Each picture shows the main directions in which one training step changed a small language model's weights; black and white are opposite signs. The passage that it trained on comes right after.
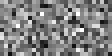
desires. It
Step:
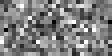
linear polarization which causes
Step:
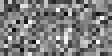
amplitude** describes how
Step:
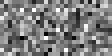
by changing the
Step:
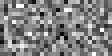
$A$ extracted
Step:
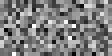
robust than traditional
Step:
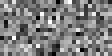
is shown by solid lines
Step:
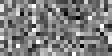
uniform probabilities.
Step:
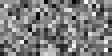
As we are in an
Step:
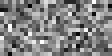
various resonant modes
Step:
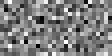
to find out what works
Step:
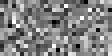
evolutionary clustering
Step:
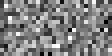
it just like I do
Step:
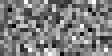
paper is as follows.
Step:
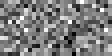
Related work
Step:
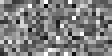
here, in the
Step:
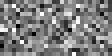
distortion theorem
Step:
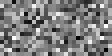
compared to that of the
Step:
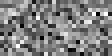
Definition 1
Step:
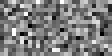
terms causes the
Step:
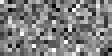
more accessible for use
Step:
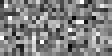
it. It would be
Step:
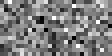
to provide a better understanding
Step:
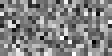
in Fig. 3,
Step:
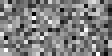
method is made with known
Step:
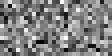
Two adjacent
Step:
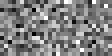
economic influences
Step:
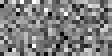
bistable systems
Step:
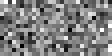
energy below pair creation
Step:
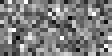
further correlating these
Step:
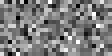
lower density in this region
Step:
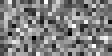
as colorless
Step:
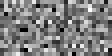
of freedom.
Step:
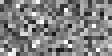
including the NFL
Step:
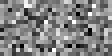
study: SHE
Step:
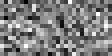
are ways in which
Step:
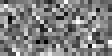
Volume [m
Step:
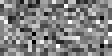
series of direct shear
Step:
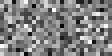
parameters are chosen as
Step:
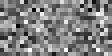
incidence of fibre
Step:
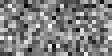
leading universities,
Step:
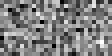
nucleus of an atom
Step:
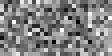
Individual cells
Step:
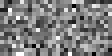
We gratefully
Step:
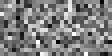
indicate that a low density
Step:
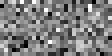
bottom surfaces and
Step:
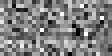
the pivotal concept
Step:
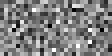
the AV, the
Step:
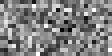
and his determination to
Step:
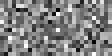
the frequency shifts
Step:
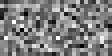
emission not directly associated with
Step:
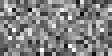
time delay, black
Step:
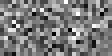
Discussion The
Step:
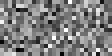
the right, shows these
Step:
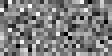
systematic. This problem
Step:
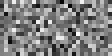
of attacks due to
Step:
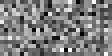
a falling cat
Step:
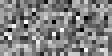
obtained. The value of
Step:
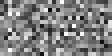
freely *entre
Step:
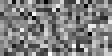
power generation system.
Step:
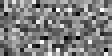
of the disease are
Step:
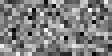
after deployment
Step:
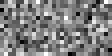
left] and 12
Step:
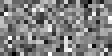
from the past few years
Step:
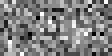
is of full column
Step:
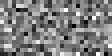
the need to react
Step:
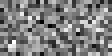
used to remove
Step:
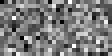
general form. Then,
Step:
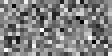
neutron excess of
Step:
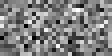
chosen. As the temperature
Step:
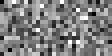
be measure by high
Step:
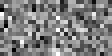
while keeping
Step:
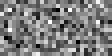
was to determine the current
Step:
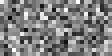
communes have established
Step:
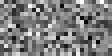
collision. It is
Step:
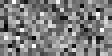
are essential, as they
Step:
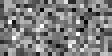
H}$ that are present
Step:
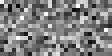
mimic the
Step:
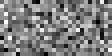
with diabetes
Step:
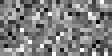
stir weld
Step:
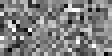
in order allow the detection
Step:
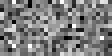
conversion if more than 5
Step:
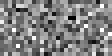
the other hand, some
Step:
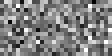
p}$ structure functions in
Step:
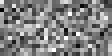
comprehensive survey
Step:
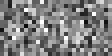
aspect of the
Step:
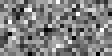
QSS Group,
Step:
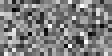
that, at low
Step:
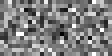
as both $R$
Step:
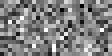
Rita met
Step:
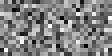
that the speed of light
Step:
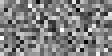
usage originated
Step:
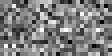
its application to a
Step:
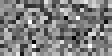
considerable method of
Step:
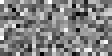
topographic complexity
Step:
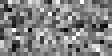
subject to be
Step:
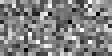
a systematized
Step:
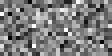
frequently for Tc
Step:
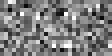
dispersive conduction band
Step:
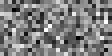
that is consistent with the
